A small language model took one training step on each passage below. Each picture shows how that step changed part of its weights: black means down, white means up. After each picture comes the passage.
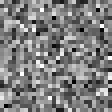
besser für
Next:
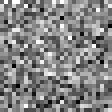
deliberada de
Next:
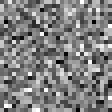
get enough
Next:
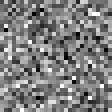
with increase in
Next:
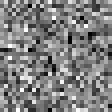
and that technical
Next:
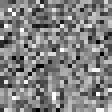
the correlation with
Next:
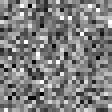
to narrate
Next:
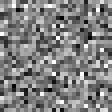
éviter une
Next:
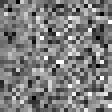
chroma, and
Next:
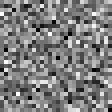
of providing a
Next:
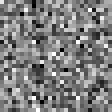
prevalence and
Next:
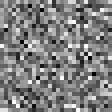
and nations,
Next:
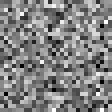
audit and
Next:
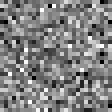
operations (data
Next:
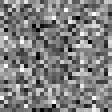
of the development of
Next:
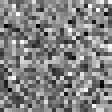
second and first level
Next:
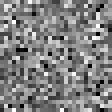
notícias que
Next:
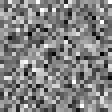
E. von
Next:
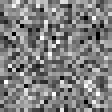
the topic.
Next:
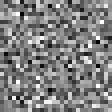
devices to patients
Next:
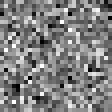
different substrates with
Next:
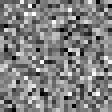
4 Redes
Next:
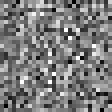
Sigma** -
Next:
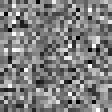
increased number of
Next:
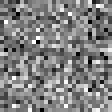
musgo 20%
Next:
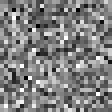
study carried out
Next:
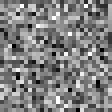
и приемники
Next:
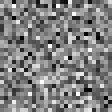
that occur due
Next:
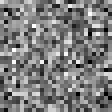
musical performance
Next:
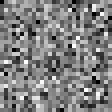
High level of
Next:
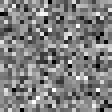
a negative
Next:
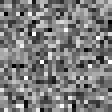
carried out by
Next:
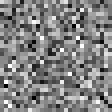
the thenar and
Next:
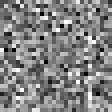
medical science
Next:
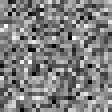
to have used it in
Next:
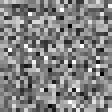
hodisalar va
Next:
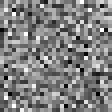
is a primary
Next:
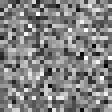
units. 7
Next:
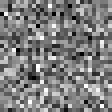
E Esporte.
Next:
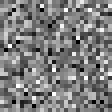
were statistically
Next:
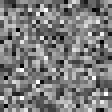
fanga oid
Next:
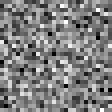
de laatste
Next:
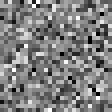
Declare any
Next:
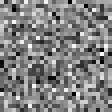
contagio y como
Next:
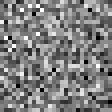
cases are mainly
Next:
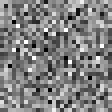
АлАТ –
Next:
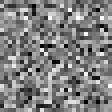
moods may be
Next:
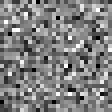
Quadro 14
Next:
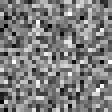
(He ve
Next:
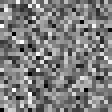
9. The route
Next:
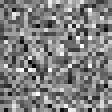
impact on the
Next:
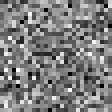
the optimized
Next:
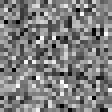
da un particolare
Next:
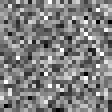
mismo fue
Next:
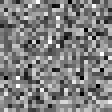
culture: An
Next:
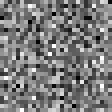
Situation von
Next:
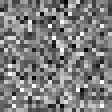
que revelaran
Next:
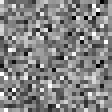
as a foreign
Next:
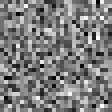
for Mobile
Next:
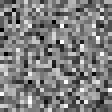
provision of social
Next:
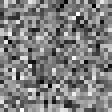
The inverse
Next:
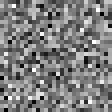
of the tools are
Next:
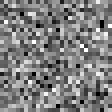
легла в
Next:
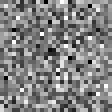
consumption have been
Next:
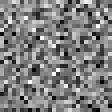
Open Education
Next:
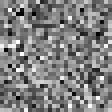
the activities in
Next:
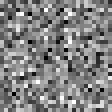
oportunidades à
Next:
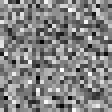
immune system by
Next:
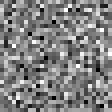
used in this study is
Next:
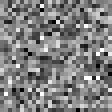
for different skin
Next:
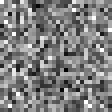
parks. The
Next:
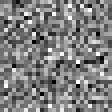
survey, with
